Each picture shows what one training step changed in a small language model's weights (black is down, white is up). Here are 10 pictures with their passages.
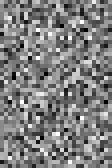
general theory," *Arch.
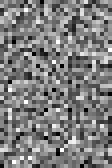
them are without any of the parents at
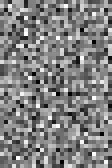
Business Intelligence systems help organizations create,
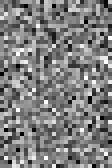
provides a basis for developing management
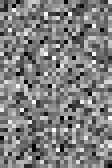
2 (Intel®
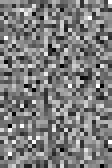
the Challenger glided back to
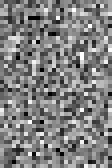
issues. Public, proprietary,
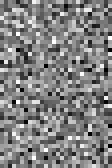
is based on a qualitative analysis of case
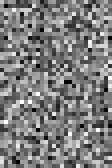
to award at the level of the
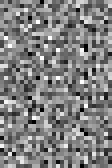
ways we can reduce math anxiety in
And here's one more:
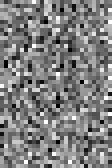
shall see, the intersection between levels of
